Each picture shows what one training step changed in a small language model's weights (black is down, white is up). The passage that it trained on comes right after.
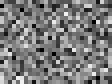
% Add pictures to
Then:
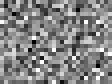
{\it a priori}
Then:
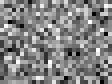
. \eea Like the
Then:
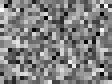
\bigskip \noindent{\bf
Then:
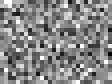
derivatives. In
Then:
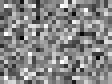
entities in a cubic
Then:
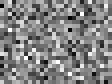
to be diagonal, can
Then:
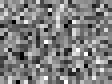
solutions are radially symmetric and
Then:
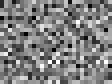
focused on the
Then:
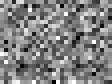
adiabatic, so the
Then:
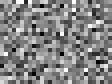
remains at present a subjective
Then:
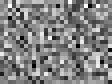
that are capable of
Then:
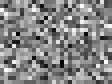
\] \smallskip Our
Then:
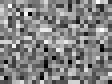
that% \begin{equation}
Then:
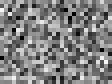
a spacetime of the form
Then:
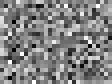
means that the spectral resolution
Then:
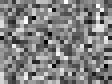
both the parameter set suitable for
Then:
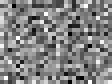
other conditions that influence the
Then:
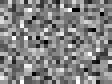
structure $\Lambda$ is integrable.
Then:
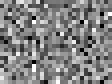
node normalized by its maximum
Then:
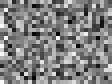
been investigated by
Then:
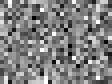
as a diffusion equation in
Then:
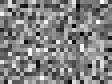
and C$_2$ and which
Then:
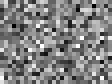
work (see below) we have
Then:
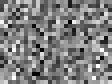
fundamental weight corresponding to
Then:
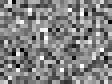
and $U_2$ are given
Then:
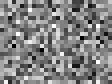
in each step of an
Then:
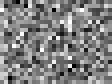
For the sake of completeness
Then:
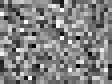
rather deep into the
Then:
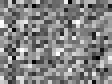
liquid lead flows into a
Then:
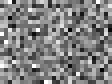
for extrinsic parameters like the
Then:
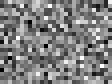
Transmission is measured
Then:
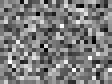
is presented on-line.
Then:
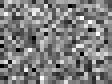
$1\leq m\leq
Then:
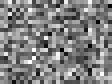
formation is confirmed,
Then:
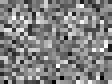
d\'efinir une
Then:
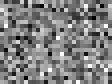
The technical issues for
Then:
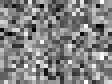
Since $K^{+}$ is a
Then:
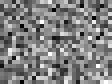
Michoacana de
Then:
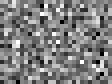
&& 2 \independent 3
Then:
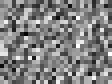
external evaluation where we
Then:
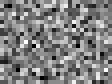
hypergeometric function.
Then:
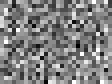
coefficients vector and output
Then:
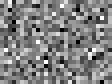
level spacing ratio with a
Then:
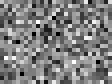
Phys. Chem.
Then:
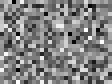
like with other pattern
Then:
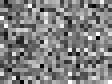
Figure 2(a) displays
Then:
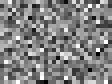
of the heat equation.
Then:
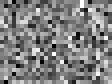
_{n}$ are $\sigma
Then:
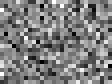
end of the p-space
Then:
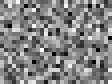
by the inspection of the
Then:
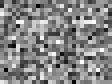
and for all $t$ in a
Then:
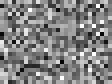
for hydrogen and without
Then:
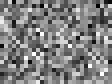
full discussion of this
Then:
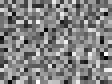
CR electrons at low
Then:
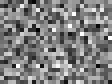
e^0 \cdot \phi
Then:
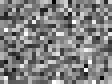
on, all occurrences
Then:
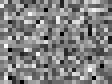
respectively. \item Both
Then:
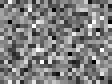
the tensor product of the
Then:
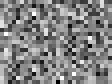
nonvanishing first
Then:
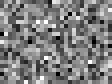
$R$ and of support
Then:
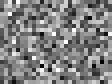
trivial points in level
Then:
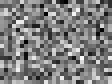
project KoRA9
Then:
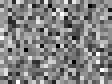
the detection performance of our
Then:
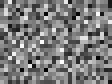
image representative of the
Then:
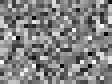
includes $A_i \cap
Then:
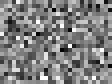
the work provides an important
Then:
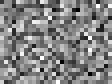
equals $n$. Thus
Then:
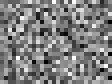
grey lines) are
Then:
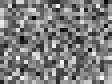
one can start with a
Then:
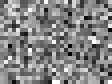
kink in the GUP
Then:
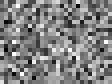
reveal much information about
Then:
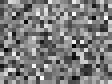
: p\mapsto
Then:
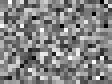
not a bijection. It
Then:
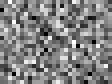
result, a ``deformed"
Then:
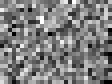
exterior derivative
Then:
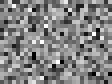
of the subshift $X
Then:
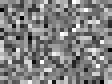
deal directly with solutions whereas
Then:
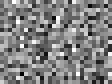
terms in Hz. The inset
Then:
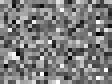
very natural. We do no
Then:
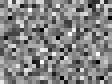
inside the network to reach
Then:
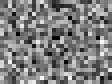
by the above choice of $\mathfrak
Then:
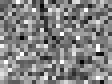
an edge. We adapt
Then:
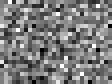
currently adopted
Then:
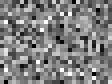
Beltrami coefficient given by
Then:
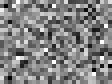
\) defining the regular
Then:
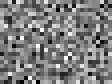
be an open rectangle
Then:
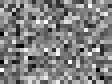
$KG$ whenever
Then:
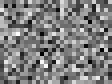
case of optics, the
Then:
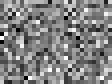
for stable, U for
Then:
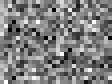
our work is the work of
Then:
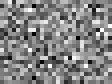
reconstructed via the
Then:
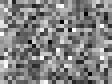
computational resolution measures which
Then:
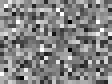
states. The additional
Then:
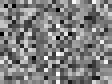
case above, having used the
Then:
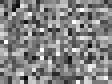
form. The associated linear bounded
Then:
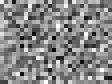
studies, which are the
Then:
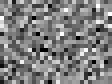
increase in these pairs of
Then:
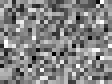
with $k$ odd and
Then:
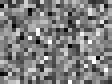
r$ for some $r\in
